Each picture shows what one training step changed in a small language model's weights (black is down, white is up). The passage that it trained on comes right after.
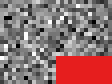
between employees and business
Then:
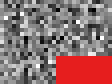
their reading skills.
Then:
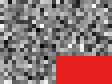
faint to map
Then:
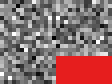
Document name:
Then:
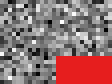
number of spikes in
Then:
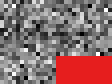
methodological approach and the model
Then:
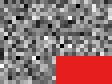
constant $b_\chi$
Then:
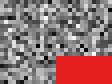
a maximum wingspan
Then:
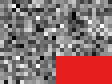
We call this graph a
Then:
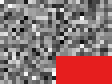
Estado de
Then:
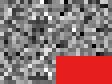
above is also applicable when
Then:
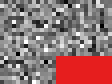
one of the prototype
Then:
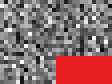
the following instructions:
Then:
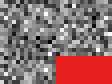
relevant. Note, as we
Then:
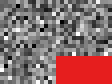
be profitable. In
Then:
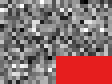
N.S. and
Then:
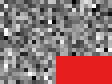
\end{align} with
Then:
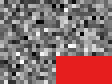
depends on how people want
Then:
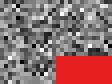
The information is shown on a
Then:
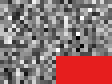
is the histogram obtained
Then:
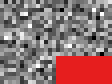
sorption capacity and
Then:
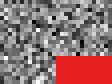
on data quality, its
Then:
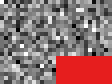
model or the tools without written
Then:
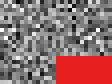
Intermediate analyses
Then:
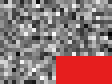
delta function in the second
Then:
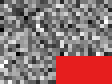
the preclinical
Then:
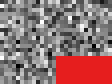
counterions (red
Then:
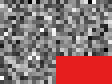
currently accessible experimental
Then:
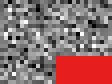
on the SEARLE
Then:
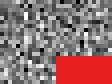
given for the particular example
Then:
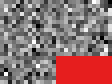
we put away
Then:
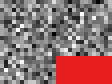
a constant third medium
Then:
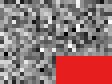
of the size of the
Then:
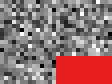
a unique effect that
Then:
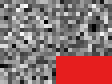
using a variant of
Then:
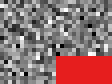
the World Health
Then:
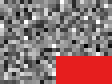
value we want to
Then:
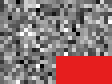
\mathbb{Z})$ that
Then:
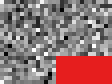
observers many weeks
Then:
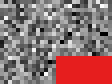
allowed values is shown in
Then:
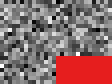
on the biomass production
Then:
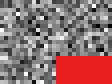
pronounced in
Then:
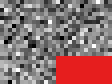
$\delta_{ij}$ is
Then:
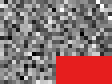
the sign problem using path
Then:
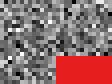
by the wastewater treatment
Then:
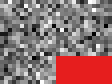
firm age influences the
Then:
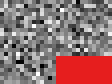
$F$ theory with
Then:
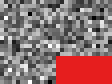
reliability. By contrast,
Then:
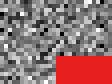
atoms may be found in
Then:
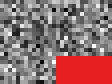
a ROM bank
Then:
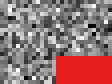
detect whether test image contains
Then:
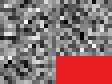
full-time nature of a
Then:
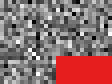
than 0.50 or more
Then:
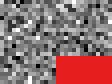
system sizes studied and the
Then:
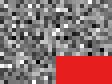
1 month - Other
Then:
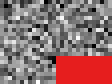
and malignant bone
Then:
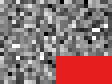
principle, a very
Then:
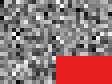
The APP contents
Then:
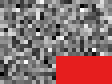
doping levels. The
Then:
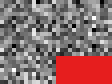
been observed in various compact
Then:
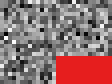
of Sport Sciences
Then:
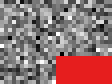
of the enterprise and
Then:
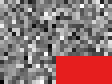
percentage, we move
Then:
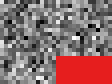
particle that is not part of
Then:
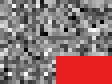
4 Total points
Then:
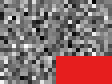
new comers had to
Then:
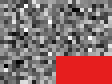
Writing – original
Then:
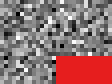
this, we first corrected
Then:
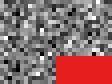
solutions, hence there is not
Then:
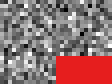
said the country
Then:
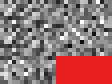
is one of the most common
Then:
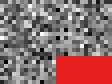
easily generalized to the
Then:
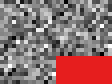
of the limit cycle is
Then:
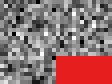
simple flat optical conductivity
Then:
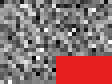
position of ground-truth
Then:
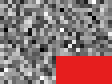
data, while the bulk
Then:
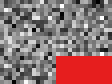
space can, however, be
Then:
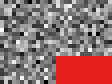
was higher than Pusa
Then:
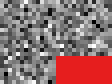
life as well. Thus,
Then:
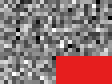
contraction when compared to the
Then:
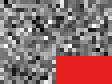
with given temperatures, and found
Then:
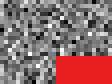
larger system sizes.
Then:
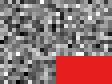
belief that their
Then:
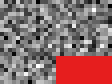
across six functional
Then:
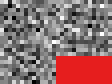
added dropwise and
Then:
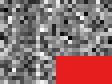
months at a time in
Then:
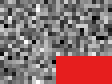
multiple battery banks
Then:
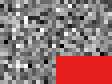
has three hidden layers
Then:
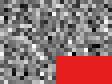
the interfering light fields
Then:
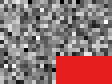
qubit via $g$.
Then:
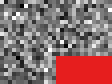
the additional diffuse component
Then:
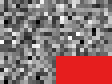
be introduced in the following
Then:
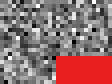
Liver which is the main
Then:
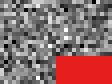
U(1) group are
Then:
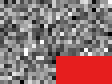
to a small number of other
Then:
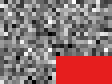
the number three can be seen
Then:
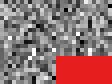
for the following particular cases:
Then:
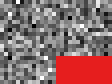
carrier energy–dependent
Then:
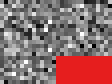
with the D-term from
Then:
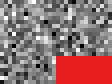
comsoc and computational
